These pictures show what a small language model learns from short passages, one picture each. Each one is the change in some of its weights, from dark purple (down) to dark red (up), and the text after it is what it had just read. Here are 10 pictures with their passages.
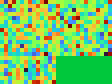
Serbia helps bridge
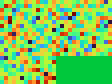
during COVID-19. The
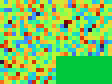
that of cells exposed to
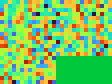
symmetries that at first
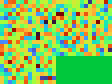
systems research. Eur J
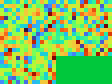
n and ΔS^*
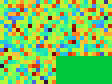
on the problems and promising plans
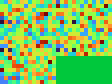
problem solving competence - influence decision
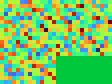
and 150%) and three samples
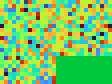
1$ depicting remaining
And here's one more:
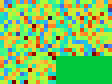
operation of the management system for
